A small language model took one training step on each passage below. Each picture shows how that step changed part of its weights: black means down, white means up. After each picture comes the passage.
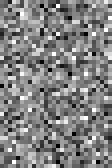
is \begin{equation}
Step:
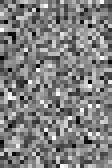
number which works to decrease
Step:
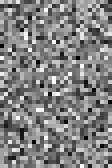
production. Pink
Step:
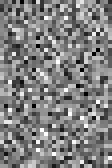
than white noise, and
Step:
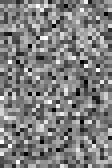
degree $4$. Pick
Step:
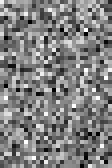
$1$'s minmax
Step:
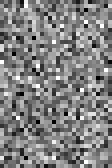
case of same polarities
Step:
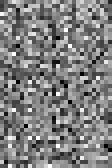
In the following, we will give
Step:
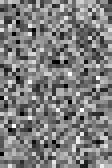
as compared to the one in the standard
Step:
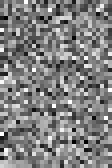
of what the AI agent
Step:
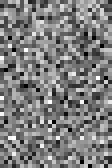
the expected number of events per
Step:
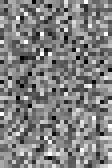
evolves unitarily:
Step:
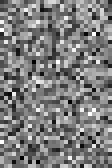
However, in the case of
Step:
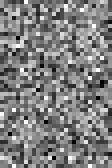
certain approaches have
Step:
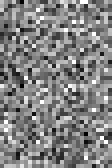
are two ``routes''.
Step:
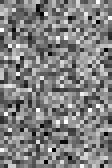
media by the infusion
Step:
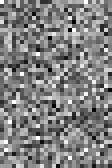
of the CC-BY
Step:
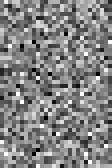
P_t\ones +
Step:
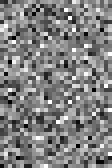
\cos{\alpha}$. The solid
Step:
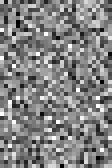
shown in Fig. 1 changes
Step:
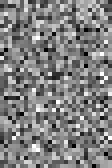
the general solution is found to match
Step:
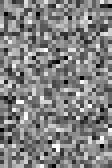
least 100 times smaller than
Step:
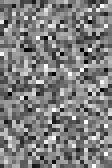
with these directions are expressed
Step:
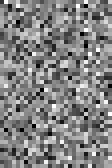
(e.g., Zhao
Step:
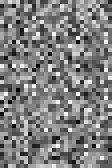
in the industrial
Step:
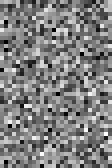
with the noise. This type of
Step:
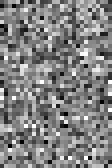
use these relations to extract
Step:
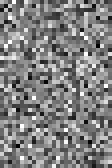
terms. By applying the
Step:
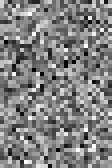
becomes massless. This model
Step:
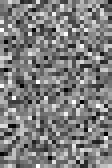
due to the noise and
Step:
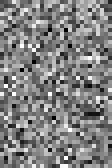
We find that experiments with large data
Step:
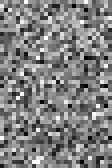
do not experience any
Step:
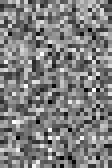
the authors, the observation
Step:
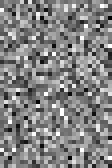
the Galactic escape
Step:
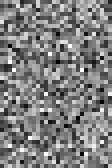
and retaining only the first
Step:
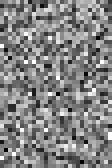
the flat spacetime limit. \
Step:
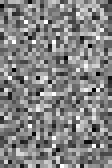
simulations, which uses the finite
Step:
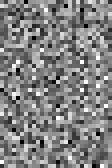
be encountered in the
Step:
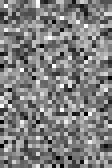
bitwise OR operation
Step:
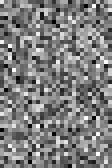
Then, a regular
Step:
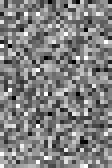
node $i$. Let
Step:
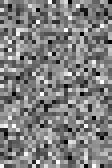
to a beta-beam
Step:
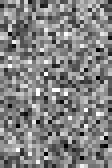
the adopted procedure.
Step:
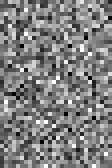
the above quantities are fitted
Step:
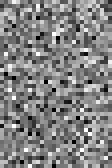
Since in models of the upper
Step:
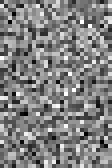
the number density of active
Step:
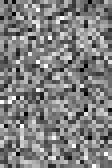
apparatus is shown in
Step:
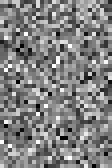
and mass that was consistent with previous
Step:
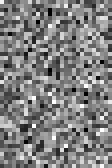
dynamics remains an exciting
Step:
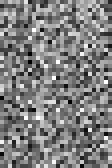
the minimum distance of the
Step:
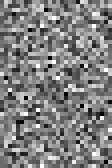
measurements have $92\%$
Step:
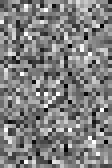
we define the following quantities
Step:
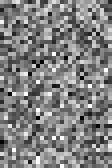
cross sections, all with
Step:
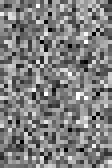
l: left, c:
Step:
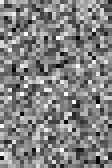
$x/\delta$. It is
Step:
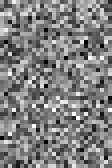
Starting from the
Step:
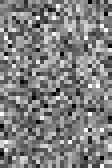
laminar transonic flow of
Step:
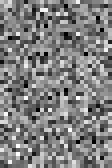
the survivor probability
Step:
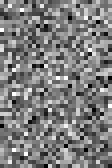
of baryon properties using the
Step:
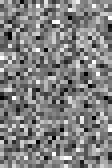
<n $. When $ k
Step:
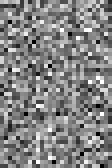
scenario with adaptive
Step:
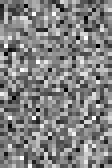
undirected graph
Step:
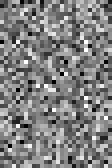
have limited capacity to
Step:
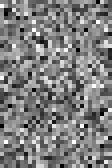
representing the cell bodies
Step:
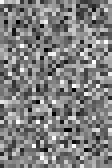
size. At the same time,
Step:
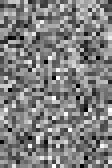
the energy injection into the
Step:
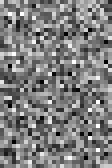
$I_C$ as well as
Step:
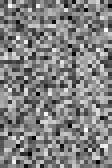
gradient agree to
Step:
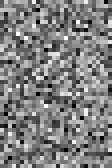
code-base to
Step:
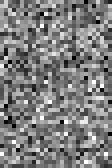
variables with cdfs
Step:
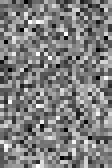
rather than a single static
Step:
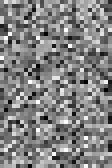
coordinate of the atomic
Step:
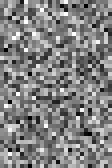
extracted scaling dimensions of
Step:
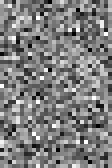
optical DAC made by
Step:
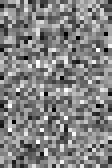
the advantages of
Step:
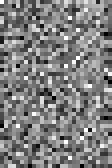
of the electric field vectors
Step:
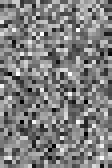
and reach magnitudes of
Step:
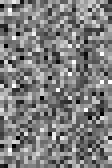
elements to calculate the
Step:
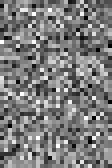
velocities, namely the
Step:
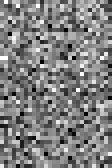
Fe / H solar
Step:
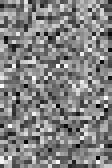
the tensionless limit of the
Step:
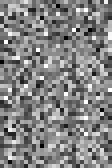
merely a source of sample
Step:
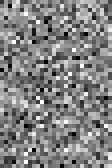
\over P_{\rm S,
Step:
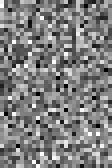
where $T$ is the total time
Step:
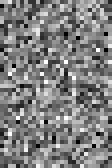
on the advantages of
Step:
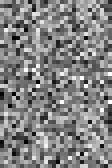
novel matching designs
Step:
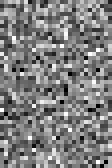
the network model with the empirically
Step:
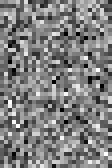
the $\rm Z$ basis;
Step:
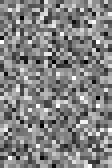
\author{Ben Xu}
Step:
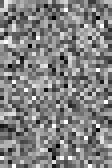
Lyapunov spectrum
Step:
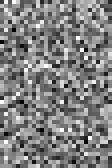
2D Hubbard and
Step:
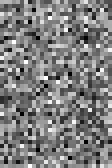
final structure from one of the simulations
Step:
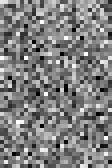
energy cost of adding a
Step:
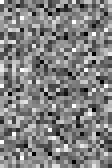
to \begin{equation}
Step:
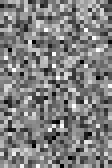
the nucleus dominates,
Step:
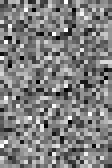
all even orders in velocity in the
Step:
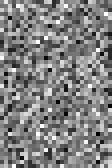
boundary edge $e$
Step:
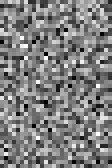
the photon energy (25,
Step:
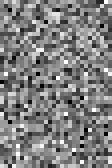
is performed at time $t$.
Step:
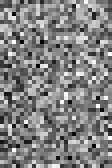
500 km, we point out
